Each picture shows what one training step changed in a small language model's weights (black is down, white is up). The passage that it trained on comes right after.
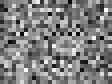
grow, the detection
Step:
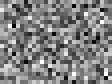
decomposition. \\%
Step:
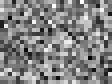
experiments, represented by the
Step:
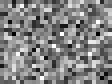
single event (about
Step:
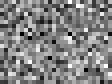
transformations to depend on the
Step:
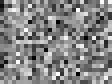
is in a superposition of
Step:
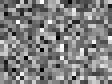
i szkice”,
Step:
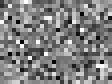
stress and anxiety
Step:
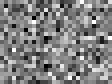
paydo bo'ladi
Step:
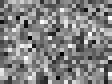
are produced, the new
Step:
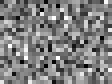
The observations are collected at
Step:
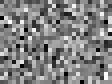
of the basis set
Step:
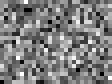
по трубам
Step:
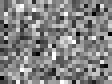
atomic decays of the
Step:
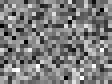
cities. b) The
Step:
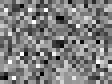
yo'nalish uning
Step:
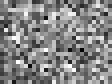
del grafo, sin
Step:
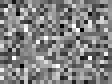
Pedagogik paradigma
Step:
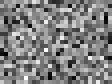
this direction. The measurement
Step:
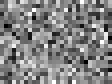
method, originally
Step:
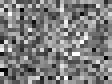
- товарні -
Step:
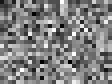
manually verify translation
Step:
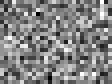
issue by showing that the
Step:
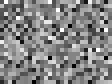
el cuadro de
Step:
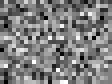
explicita el criterio
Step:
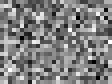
*Data diolah,
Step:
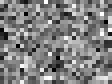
of the second quench not
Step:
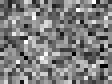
novio/a, y
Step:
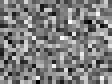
radio pulsars have been
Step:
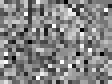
actividad asociada a
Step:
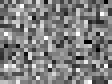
mathematical properties of
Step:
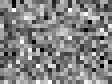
luminosity at the
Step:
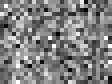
applied to estimate
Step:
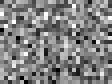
on heafolan stod
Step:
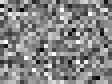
нерівності у
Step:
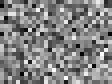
или религиозные
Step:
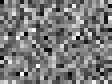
the average intensity spot
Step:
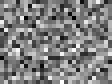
noyob turistik
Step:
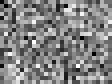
in una necropoli
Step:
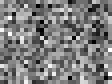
\hbar\omega }
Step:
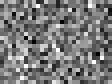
\end{equation} therefore
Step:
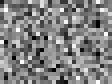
бўлади. Бу
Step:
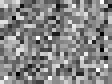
in the exponent is obtained by
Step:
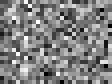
we record for the data of
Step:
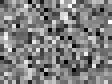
а также с
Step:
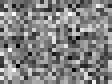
de los años 85
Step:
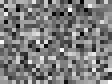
still controversial
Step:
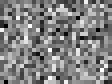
system ${\rm S}$ which is
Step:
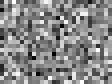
e o sistema
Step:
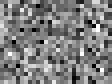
Johnson, J.
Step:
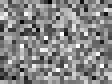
la tecnología,
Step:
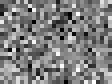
era the scale factor
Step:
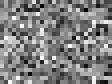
para todos, para los
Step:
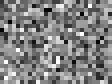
edukatif yang
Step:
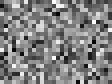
metal FeCo and a
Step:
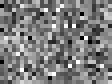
to find% \begin{equation}
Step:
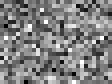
state to an excited bright
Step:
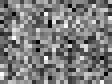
into account the
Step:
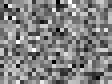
real network, in the
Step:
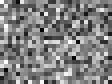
de autossuperação
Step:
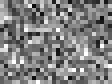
(see Table 2).
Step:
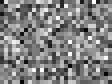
esprit, il est
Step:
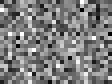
galaxy with a strong
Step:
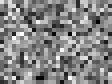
commented on and wrote
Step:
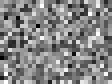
равновесия по
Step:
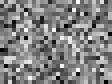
evaluation of the radiation
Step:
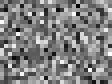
Če naredimo
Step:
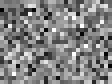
Advances in
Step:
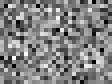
Canadian Institute
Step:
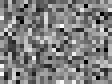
"head" of the bow
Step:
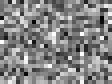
Vista Zona
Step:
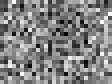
these objects, has led
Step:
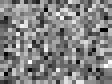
establish GCE as
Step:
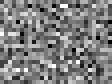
(2) Yaxcelys
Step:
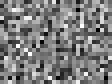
Noting that, the
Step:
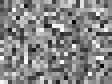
Estos fueron
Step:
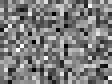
jawab yang
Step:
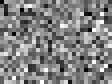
our analysis do not alter
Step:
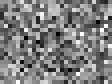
to the skyrmion
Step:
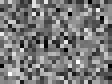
onbekende en/of
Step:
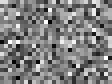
органическим и
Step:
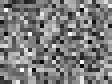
\psrc\ by
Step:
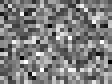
ciclo largo En
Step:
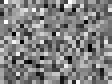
designer combinations of
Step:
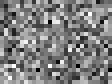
explain the three approaches
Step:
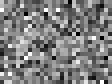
growth of 52%
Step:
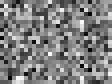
\int^{\Delta t} dt
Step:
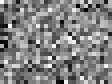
concentrations to low
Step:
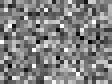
ayollar to‘rt
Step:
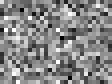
del proceso de la
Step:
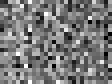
smaller than the theoretical
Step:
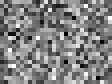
it is necessary to have
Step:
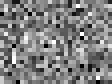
\alpha_4 \sin
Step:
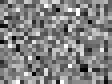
Andere analyses
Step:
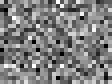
approached $c$,
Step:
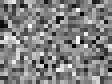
conditions in order to have
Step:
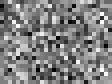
structures. In the
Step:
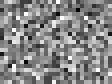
sus propios procesos
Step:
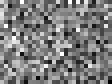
reparação. Certamente
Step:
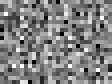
framework promotes
